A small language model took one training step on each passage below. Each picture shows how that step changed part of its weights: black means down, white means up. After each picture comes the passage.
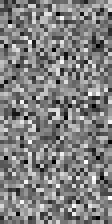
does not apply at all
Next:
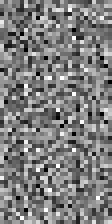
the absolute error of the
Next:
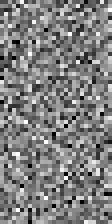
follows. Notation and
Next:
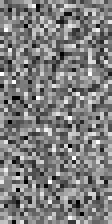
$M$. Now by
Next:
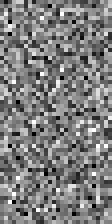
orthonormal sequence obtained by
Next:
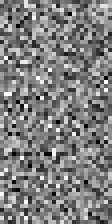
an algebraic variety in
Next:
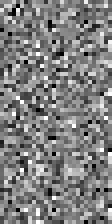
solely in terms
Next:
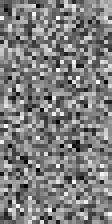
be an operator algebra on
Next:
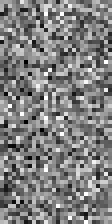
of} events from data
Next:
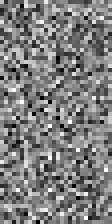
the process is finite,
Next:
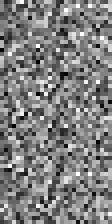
density matrix or,
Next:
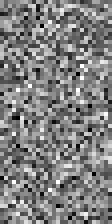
of $P$ which
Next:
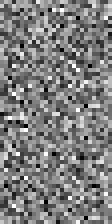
and Inhomogeneous Lie
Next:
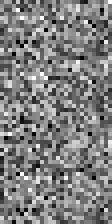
stopping criterium
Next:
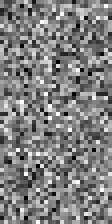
if the roots are distinct
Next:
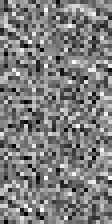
associated to the metric
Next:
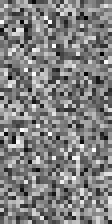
infinite-time linear
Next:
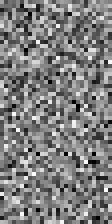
the same generalized characteristic
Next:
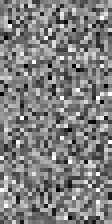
Borel measure $\mu$
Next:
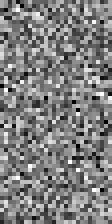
Value type
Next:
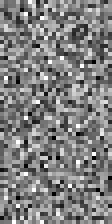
(with the multiplicities
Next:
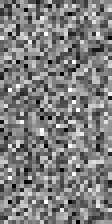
by one unit is repeated
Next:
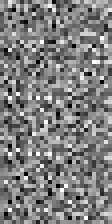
is exact: it is
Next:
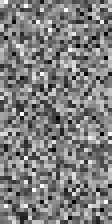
operator in our representation,
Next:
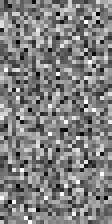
below, transpose in
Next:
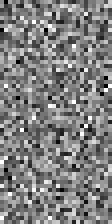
intersect each other with probability
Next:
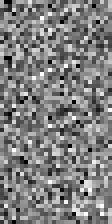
Bernoulli polynomials in
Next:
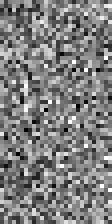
or the curvature is
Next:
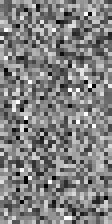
$\delta V$. The
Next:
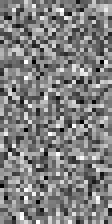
In an analogous way,
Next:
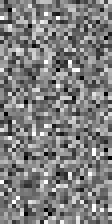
intersects the ray
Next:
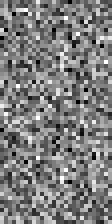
for all $\Cal C
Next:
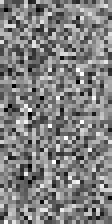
to ask if the
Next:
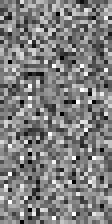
We first show that
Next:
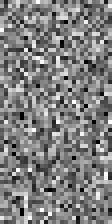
dependent problems where the mesh
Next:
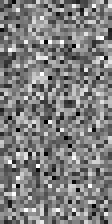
research was partially supported by
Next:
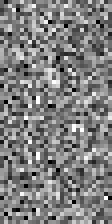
Hence we must have
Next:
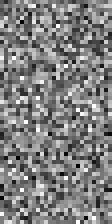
any meaningful output.
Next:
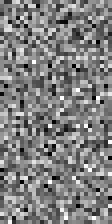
measure $\mu$. Denote
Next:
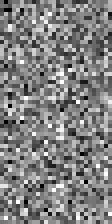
admits a unique global solution
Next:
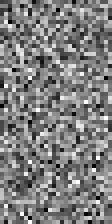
isomorphism if the defining ideal
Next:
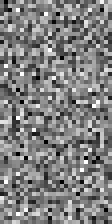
seems quite possible that both
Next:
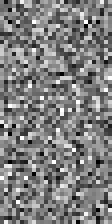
dans lequel
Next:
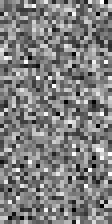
offered in Section
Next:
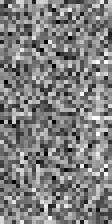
test instances or all
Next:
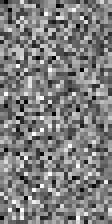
preserves the stability condition,
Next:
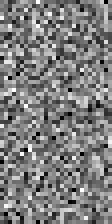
These groups have presentations
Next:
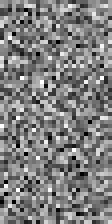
in any dimension.
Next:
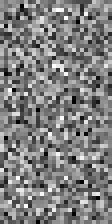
In all these works,
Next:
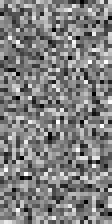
considered in the seminal
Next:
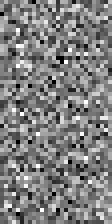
on vector bundles over
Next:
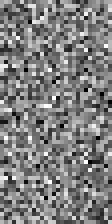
is also complete to
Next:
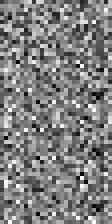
The following example shows that
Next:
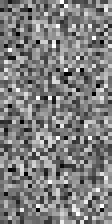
3-dimensional corner manifold
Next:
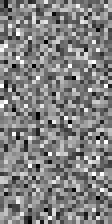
choose an initial point
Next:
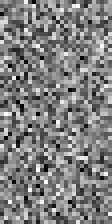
on a small set of
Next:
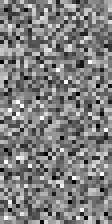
is a fibration and a
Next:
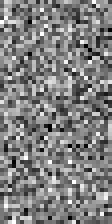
\gamma \in
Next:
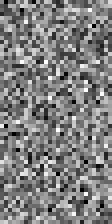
understood as having a fixed
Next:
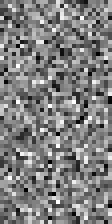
As a first application,
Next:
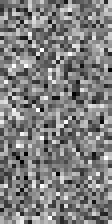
two ways. Either
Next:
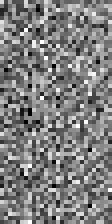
to the dissipation from
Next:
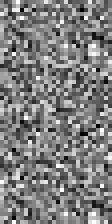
and the referee
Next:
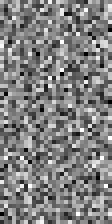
D. Assume that there
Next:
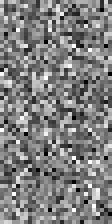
discussed by A.
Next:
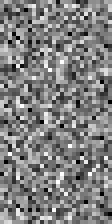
is a solution to the
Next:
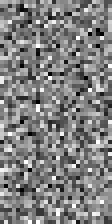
\ean in the
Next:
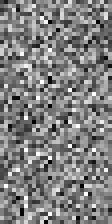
Hence the factorizations of
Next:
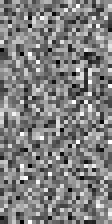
transform. This integral representation
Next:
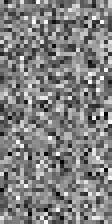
solved globally using formulation
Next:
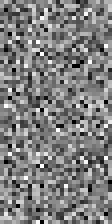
is typically a known
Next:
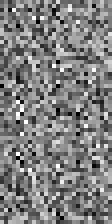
``finite integral"
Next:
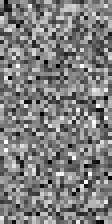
up to isomorphism at each
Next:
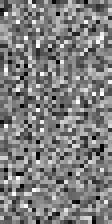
above two inequalities gives
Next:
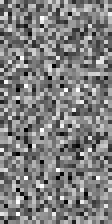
other diagonal Hermitian
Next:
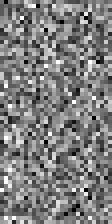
each $x\in
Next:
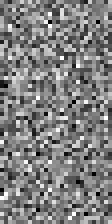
Furthermore, if $d
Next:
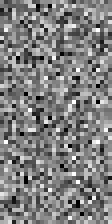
$X$, then
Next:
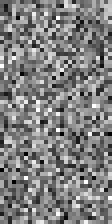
be achieved. Conditions
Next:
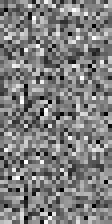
information when the quotient stack
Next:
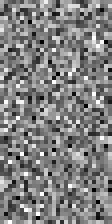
are talking about
